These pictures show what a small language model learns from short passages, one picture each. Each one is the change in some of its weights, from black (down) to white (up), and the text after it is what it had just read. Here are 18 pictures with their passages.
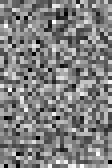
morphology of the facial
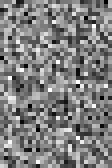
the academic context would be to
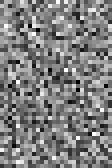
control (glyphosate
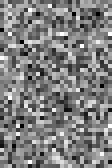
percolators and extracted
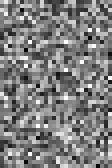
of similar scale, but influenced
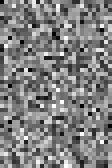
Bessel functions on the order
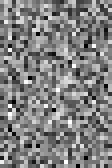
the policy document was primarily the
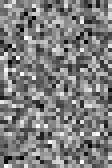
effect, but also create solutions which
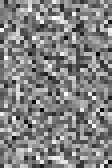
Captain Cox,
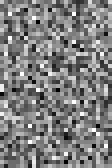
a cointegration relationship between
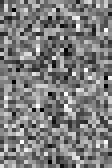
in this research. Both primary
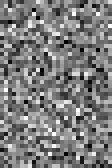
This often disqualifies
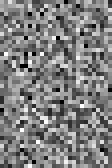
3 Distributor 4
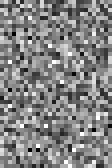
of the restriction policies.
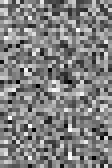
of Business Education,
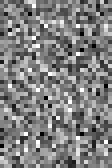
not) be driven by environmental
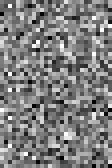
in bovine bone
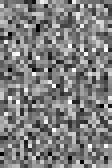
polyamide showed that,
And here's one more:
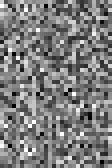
also gradually decreased. These
